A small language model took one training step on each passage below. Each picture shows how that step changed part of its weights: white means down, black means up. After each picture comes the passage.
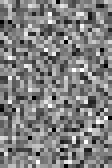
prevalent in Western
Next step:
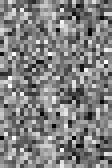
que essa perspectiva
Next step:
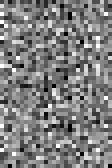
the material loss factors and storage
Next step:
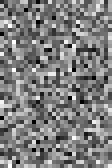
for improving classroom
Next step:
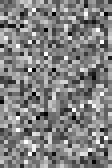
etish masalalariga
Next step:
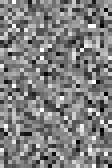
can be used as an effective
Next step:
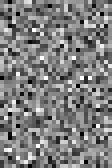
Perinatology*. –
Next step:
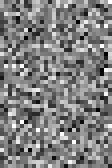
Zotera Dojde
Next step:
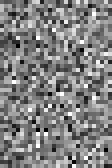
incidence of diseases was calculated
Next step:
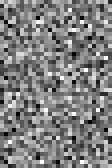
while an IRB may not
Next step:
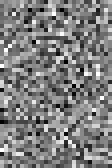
the entire road, a
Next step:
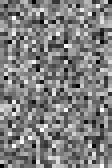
mesure l'impact
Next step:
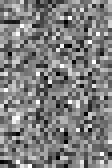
до яких воно
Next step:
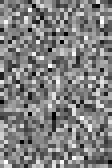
somente seriam
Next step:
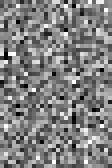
view it on a computer,
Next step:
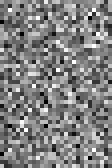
features of the effect of temperature on
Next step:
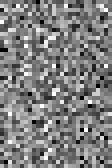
musiqiy ta'limni
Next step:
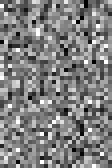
lines otherwise, the
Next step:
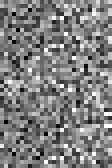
of DILQTS
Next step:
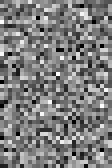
lazy to learn,
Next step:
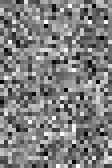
male; teenager
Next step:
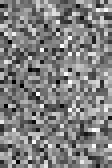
Brief is based on
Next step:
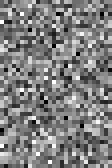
quadrant abdominal
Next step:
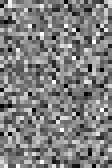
Report Per EAFB
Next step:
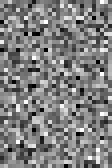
rinvenuta per la
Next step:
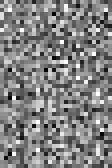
N., Yunusova
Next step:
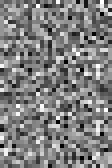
the spectrum. The
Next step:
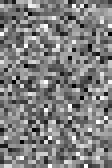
de Psicología
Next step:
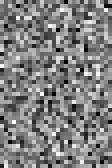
the normality test conducted for each
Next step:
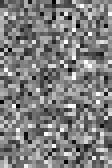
komik sebagai
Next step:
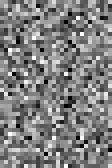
ve betimsel analiz
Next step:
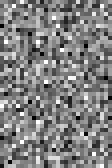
terpilih, animasi
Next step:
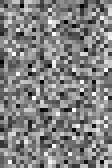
alternate alleles in
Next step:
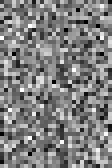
in Abidjan in
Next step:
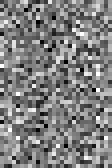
the same virtual classroom
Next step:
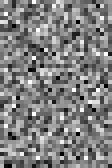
basin lies in the
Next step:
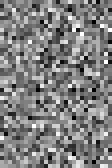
specifications for a data quality,
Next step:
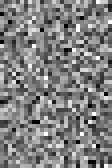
elaboration Figure 2.
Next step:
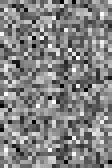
e engajada da
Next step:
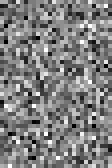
article. Additional
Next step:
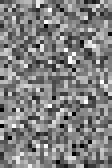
equalize the receive
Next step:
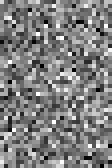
participating centres was 986
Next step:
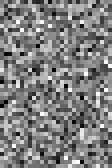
conformal, readily
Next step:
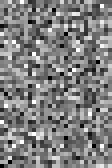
Carpentier. »
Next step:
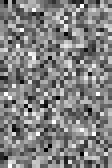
sudden onset of
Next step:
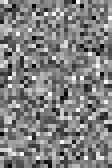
has been learned in the
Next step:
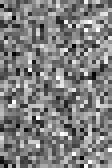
and *analyst*
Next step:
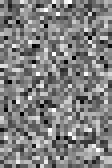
tallying the occurrences
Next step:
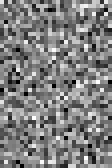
3x3 matrix,
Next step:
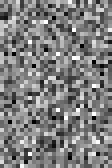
increases from 4.6 %
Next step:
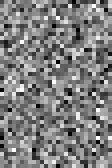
used for experimenting the Back
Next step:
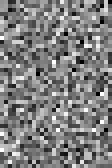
the importance of financial literacy will
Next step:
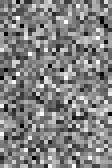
deze is aangevuld
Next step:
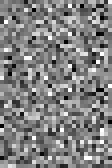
subsequently converted
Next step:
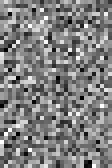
la replicación no le
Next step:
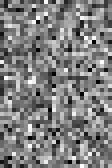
– President of the
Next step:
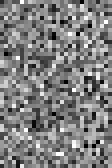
manner of application and the concentration
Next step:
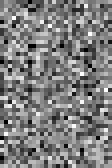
mantener al cliente
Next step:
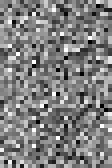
ta'lim, interaktiv
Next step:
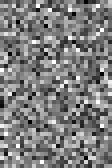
in debates, organize
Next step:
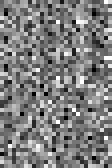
público puede
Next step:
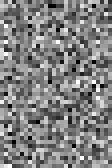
patients. The results indicate a
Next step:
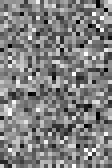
Gravity of Fine and
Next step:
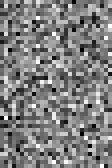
that hatching was
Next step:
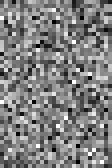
a condition of taking their
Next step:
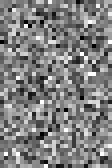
grande relevância o
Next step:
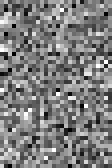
disruption and their
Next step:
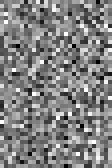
the uterine arteries
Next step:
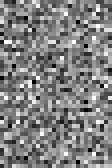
paradigm shift in
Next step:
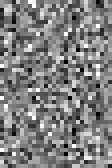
the case of rocks,
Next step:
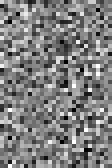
the relationship between EI and
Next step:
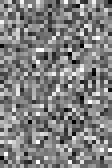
other users, such as
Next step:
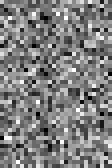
limits statistical power.
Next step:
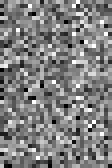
investigation and study of the
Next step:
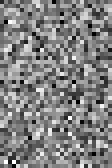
yoki boshqa
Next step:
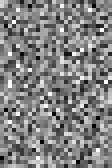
Sektor perikanan,
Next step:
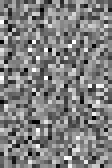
interfaces. This property
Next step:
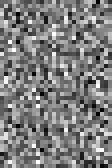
engine fuel parameters, while
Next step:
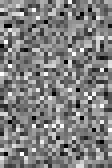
as the system of their own
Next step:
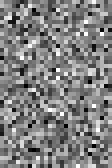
inner qubits. In
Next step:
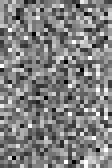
the presence of these viruses
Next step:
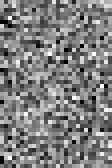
our site, and we are
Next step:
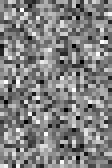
stessa sfera,
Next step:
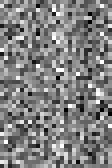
tahlil qilinadi.
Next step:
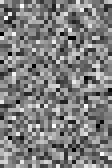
for HPC resources, the
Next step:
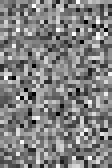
dynamic. 3. Results
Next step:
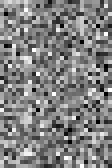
economic growth of developed and developing
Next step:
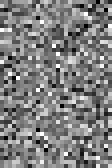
tarzida otub,
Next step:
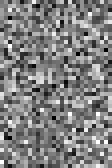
Majority of these studies
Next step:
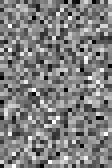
quand même un certain
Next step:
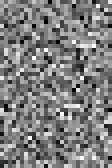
able to infer from context that
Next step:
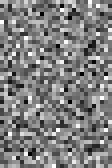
respectively. Let $y =
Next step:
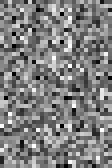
boyitish kabi
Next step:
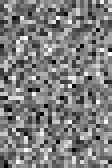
that would satisfy the
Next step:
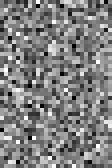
transformar as coisas em
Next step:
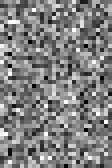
lifelong molecular
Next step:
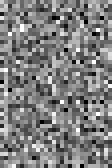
в условиях
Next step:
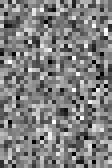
basal + 25% N each
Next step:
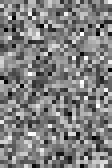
cgs); B and M
